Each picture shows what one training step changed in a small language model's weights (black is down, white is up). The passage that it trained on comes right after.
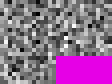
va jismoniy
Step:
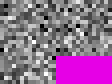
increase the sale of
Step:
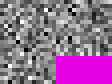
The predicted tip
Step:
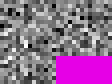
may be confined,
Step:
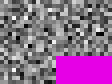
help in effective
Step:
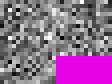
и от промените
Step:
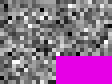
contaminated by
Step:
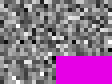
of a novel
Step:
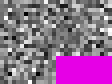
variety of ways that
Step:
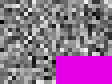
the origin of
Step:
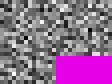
in the ordinary
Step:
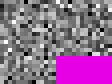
au profit des
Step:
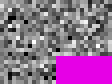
the physical model of
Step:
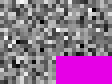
ELSY research design
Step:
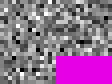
consumption, ranking
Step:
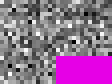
- Наказ
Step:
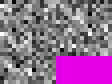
to others.
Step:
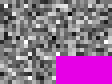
Editing Vi
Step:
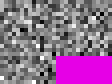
the deliverables
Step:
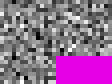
as great. She
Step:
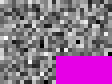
the institution's
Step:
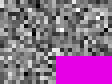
a recorded need for
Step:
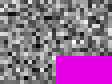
the detection of
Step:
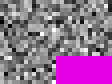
the map board and
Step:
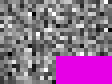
shelters by
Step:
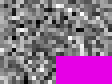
researchers to travel to
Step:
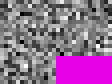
among these patients
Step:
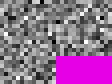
and artistry of
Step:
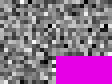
the assumption that the
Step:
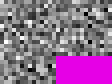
mata pelajaran
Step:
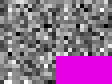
bilan bir qatorda
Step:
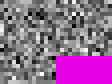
the navigational
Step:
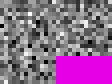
individual consciousness with
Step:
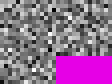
in developing new materials
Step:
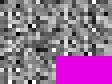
R R R RD7
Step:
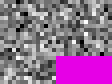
Nausea (5)
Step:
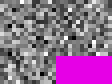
product was obtained
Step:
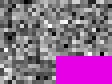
ANCOVA model with
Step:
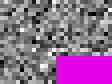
cada um vive,
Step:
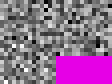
possible error in
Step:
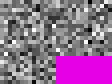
to uncovering the
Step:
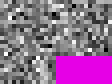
de América
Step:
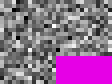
of regions of the
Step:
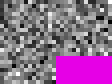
performance of a suitable
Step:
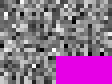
Pakistan used more
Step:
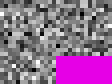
go there, she
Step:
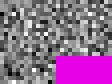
the theories - which
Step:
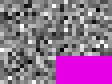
It has been stated that
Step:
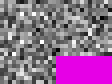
from the values of the real
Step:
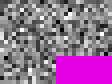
This study offered a
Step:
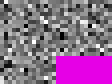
it can be indicated that
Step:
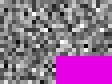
Do the simulation results
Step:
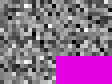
over again with different
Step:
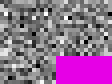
la técnica
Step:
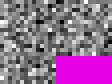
C, Blasco
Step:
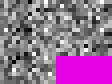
DA CASA
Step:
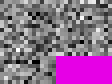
and identify digital
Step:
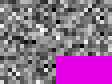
them, most of them report
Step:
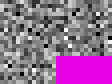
difference between the EG
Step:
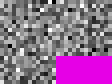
which can alter the level
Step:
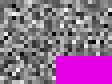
impacto positivo
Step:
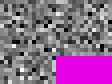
were collected from different
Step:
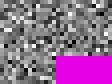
challenges and
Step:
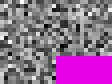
starts, and is
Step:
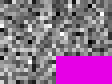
qilib, alohida
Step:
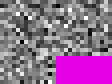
or organizational".
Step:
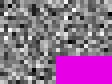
média simples
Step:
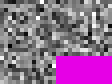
soulève des
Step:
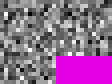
Sistem - a.
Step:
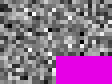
a flat solar
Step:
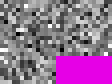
De plus, il
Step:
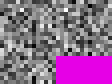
appeared on the
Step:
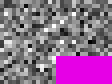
Departamento de
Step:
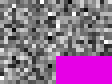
de Producteurs
